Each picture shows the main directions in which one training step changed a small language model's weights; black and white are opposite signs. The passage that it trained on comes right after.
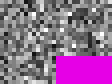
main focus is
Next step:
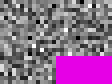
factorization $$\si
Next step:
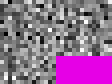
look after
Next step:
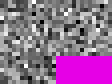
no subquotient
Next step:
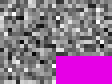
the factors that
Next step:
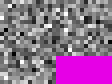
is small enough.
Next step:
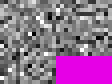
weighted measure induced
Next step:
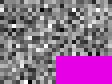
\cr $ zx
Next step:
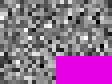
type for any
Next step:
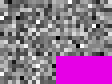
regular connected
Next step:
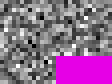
that $z^k$
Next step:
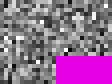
nessas condições
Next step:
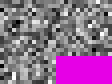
início em
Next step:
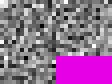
a las mismas.
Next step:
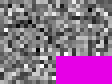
We also describe
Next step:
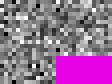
this document we consider
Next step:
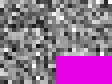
de orientación
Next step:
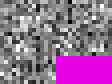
risulti poco
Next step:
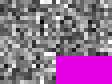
dan terhindar
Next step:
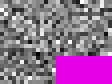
map $\scrG$, the
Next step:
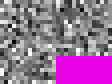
axes of the
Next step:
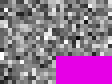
rewritten as
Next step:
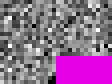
be an algebraically
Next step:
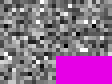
obtained by adding a
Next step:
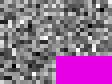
compliance based on
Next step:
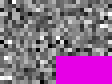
interactions of
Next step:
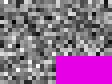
del cuento, se
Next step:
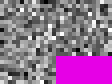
passer trois
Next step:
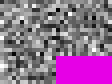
de la hauteur
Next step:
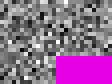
of $K$ are the
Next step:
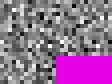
$A$ represents
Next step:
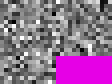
integración de la
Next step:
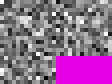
induced by the localization
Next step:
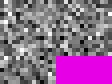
vertices of a
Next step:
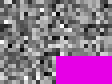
needs to bound from
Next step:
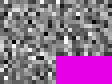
The grid is
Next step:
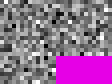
basins for the
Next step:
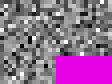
правових та
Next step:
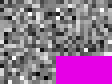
about the press of
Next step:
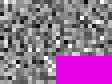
explanation of our
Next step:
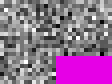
non risulta
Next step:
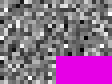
a graph the one with
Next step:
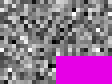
°C, al
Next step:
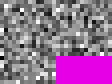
The optimal algorithm
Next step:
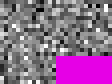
u_t$ is
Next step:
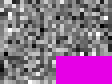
of generators of
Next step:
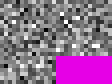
Yet another
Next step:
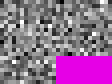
información sobre los
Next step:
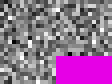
entfielen neun
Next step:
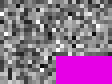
foi indicado
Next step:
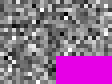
be a lowest
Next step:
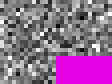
del país y
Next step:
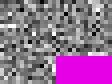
strongest skill
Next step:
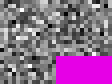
and passage to
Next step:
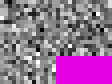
regular which is not
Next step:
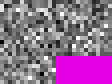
formulation outperforms
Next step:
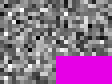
there exist constants
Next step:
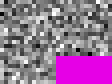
a duality theory
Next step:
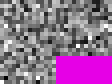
order to focus on
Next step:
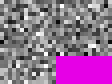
respectively) between the points
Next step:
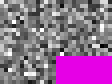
posible validación
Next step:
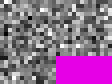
implies that the associated
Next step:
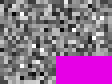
the exact version
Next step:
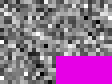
the right-hand
